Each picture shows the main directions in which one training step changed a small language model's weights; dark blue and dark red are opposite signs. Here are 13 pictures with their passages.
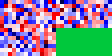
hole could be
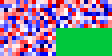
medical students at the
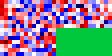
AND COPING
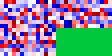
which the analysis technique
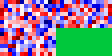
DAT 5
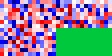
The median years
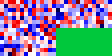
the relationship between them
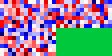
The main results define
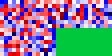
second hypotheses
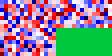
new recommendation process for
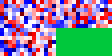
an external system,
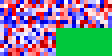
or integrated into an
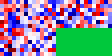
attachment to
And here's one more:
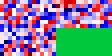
blockchain will track
